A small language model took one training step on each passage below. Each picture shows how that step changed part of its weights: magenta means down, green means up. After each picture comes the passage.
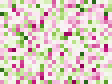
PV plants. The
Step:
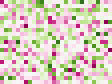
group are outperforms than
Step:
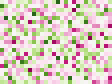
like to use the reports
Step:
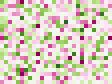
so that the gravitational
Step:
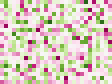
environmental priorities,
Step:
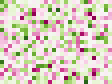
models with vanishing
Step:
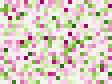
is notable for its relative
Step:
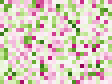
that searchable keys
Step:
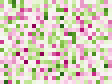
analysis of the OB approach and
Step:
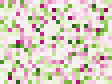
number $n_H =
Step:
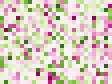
of the most effective ways for
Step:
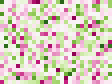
selected collaboration
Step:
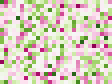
of the in-beam
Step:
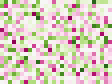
of the studies found cover only
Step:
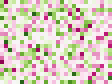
two objectives of this
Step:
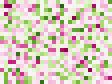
and transmitted light from
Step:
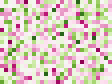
gravity is not fully
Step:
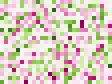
F yields are not
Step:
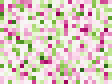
introduced. During the
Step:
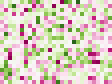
order of magnitude).
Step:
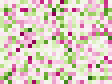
type of p-wave
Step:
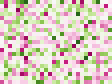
photons emitted from
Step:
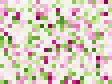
star-forming regions and
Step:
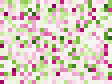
dataset, supporting effective
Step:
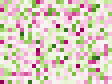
metric, namely
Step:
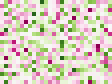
Large bodies of work
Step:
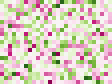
decision making in an
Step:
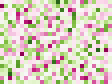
means the absence of
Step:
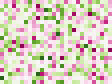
demand the existence of
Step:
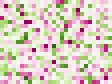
Silva, the
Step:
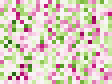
Table 1 presented the
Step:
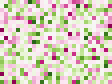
(GAI) tool
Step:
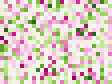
RC is very far from
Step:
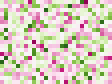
ground state better at
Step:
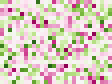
c$ state, we find
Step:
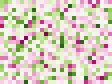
the Content Information
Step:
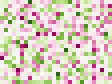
his people from
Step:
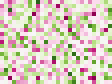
one. However, it follows
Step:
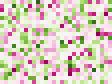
direct part by multiplying
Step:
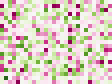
insight: while technology
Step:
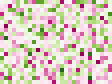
for a recent account.
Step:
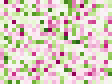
34 years. of
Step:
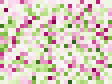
differences can be explained
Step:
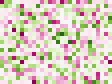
Análise de
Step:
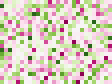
divisor $D$
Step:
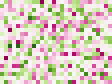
$$ The energy of the
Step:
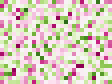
generalisation objective.
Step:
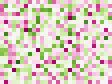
final states. In general,
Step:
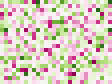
c, s, t features
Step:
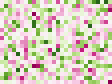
sequence with 0 at the
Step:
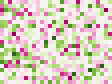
we have some indications that the
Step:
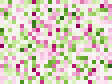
work with a dataset
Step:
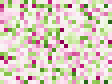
The Narsimham
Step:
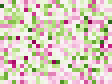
is provided with drone
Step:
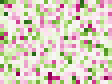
if women feel too
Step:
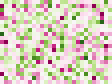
the remaining ambiguity
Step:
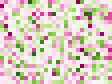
such as administrative
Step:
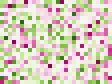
a self-report
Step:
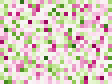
A special feature of this effect
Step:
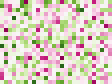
interpretation of the
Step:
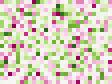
tube packaging
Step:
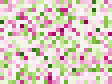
of Big Data,
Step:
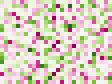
\alpha^*}{\partial z}
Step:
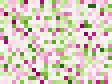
effect here, which is very small
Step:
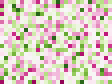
chamber effect. The result
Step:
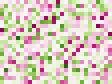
certificates. It
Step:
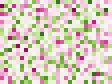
correspondence, restricted to
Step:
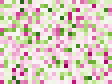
loop points in the high
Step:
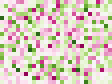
and oriented in the
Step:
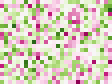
telescopes to
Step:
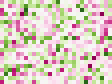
technology to a traditional
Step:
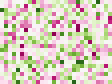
is the so-called
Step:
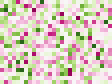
processor only. Good
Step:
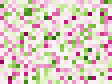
in other environments;
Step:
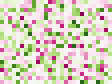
the Berendsen
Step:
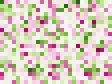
could also enable soft
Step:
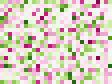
manageable by the local
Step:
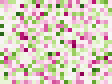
did not offer significant
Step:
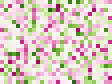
and at the critical point this
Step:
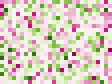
continues to strive to
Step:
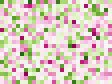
increased from 30 to
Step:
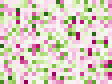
symbol $\Lambda$ would
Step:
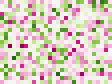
STM tip by an
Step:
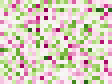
3 pupils based on
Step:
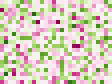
modifiers on the
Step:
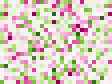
connection is induced in
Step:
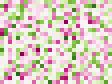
estimated. Finally,
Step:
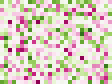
the same time, the overall
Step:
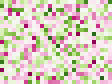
last expression follows from
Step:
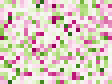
not fix the violation
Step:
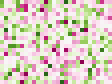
unseen initial state and
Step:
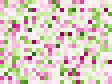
and Trust through Social
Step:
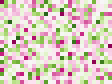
effectively has always been
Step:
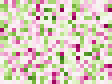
between those demanding space
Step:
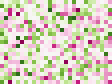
to make the score out
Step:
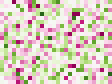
became the National
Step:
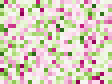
it can be said that
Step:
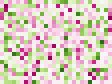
this nature have been done
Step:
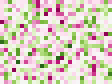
electronic states. %A
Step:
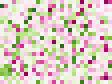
never blows up.
